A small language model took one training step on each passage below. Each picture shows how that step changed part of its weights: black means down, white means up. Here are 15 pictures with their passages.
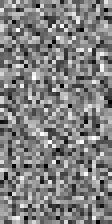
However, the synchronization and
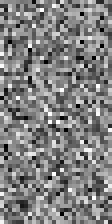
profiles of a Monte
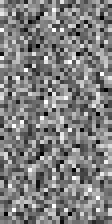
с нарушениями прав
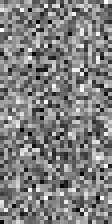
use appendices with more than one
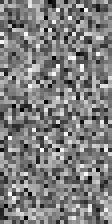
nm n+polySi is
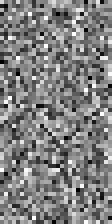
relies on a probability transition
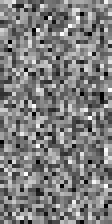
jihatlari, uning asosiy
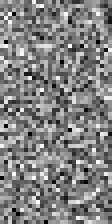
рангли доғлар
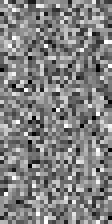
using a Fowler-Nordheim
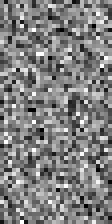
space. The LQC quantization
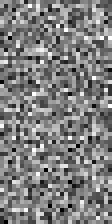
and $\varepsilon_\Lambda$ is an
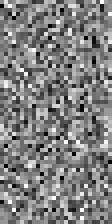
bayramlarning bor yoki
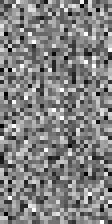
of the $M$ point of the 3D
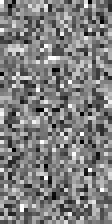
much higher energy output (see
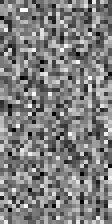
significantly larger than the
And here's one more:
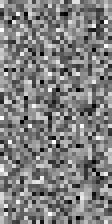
al.} (Particle Data
